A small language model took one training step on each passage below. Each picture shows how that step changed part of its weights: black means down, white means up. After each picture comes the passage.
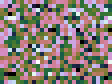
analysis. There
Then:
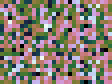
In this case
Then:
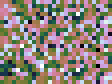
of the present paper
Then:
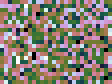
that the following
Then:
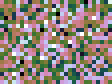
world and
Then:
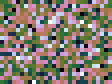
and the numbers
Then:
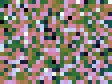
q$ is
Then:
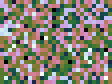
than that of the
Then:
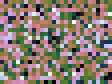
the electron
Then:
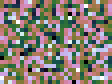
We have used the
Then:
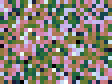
a base point
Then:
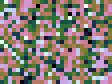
We will later
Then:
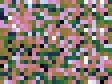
partition function
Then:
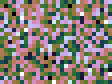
features are
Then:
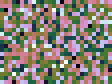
norm and the
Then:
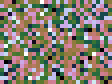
object of
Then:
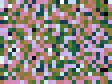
so that its
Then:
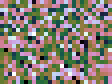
and it increases
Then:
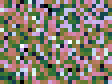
we can find a
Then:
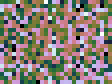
mean intensity
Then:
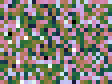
loop in a
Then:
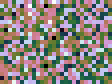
denote by $\langle
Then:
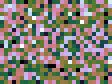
are the most
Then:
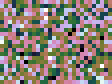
all orders in
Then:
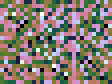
\eea The
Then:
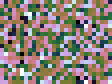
modular function
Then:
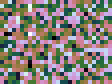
complex between the
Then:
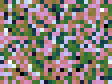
by the Pb
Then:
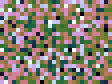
push all
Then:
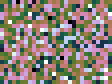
then applying
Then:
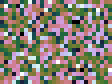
such dihedra
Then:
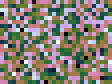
and J.
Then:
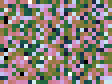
Each element
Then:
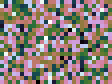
polarization state
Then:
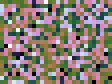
in Fig.
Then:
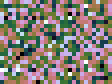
We first observe
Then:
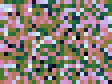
the integration
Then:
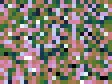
\cdot \left
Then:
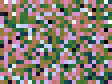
code optimization
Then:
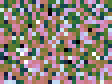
is mainly
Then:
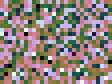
with the classical
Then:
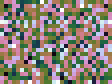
variance \(
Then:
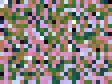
strongly extensive
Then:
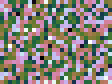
a curve
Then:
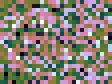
resulting in a
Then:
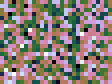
mode at the
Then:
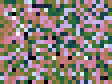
this Section some operator
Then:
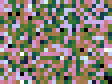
away from
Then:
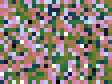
of previous
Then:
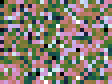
Denote by
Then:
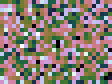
the von
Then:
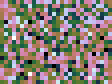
of a group
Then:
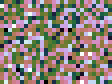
given by the constant
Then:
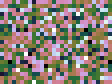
and the expected
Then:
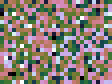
freedom from
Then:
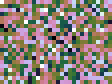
$i$ and
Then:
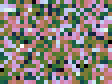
the crossing
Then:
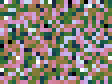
system with symmetric
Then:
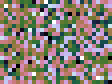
we impose
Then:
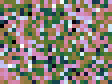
the masses are
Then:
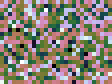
not be considered
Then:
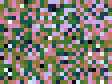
Let $V$
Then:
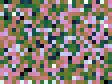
of symmetries
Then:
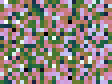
directly by an
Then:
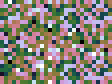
properties of the
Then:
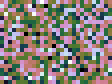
application of
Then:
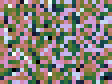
from the fits
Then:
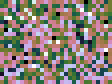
works {\it
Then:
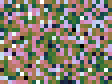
moments and results
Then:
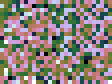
following lemma
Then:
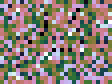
term) effective
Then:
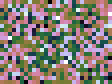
except for
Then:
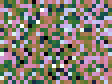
$A$ and
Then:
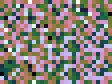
once the
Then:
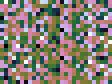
could have been
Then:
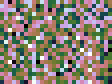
for distinct
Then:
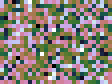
variables. The
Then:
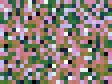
a consideration in
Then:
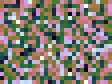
We have seen
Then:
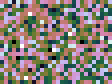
couplings are
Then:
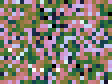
to excitations
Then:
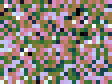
show superior
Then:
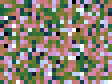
classes, we
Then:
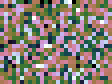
fit parameters are
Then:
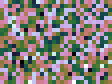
throughout their
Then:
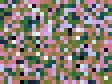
result in this
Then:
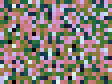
process, we
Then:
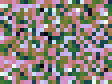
we also have the
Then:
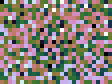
early study
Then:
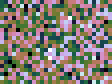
follows that the
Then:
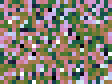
to the potential
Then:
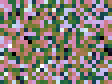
a better or
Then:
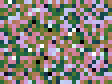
properties of star
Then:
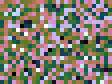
It follows that
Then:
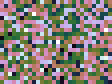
yet the
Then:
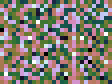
\] Then
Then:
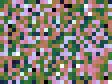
higher basis
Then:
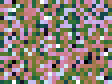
start and
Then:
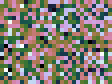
Let $K$
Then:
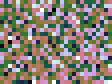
reduced to the
